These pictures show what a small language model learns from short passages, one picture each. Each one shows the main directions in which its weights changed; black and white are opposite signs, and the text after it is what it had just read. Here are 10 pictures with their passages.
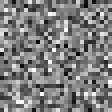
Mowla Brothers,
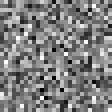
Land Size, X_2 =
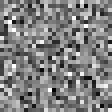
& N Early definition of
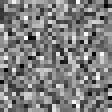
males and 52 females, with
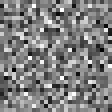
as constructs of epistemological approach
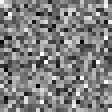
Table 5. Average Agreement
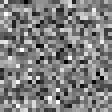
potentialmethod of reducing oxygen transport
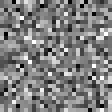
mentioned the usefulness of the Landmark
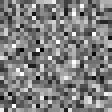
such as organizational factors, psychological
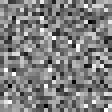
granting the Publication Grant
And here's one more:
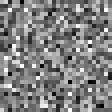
period, the seed yield was significantly higher
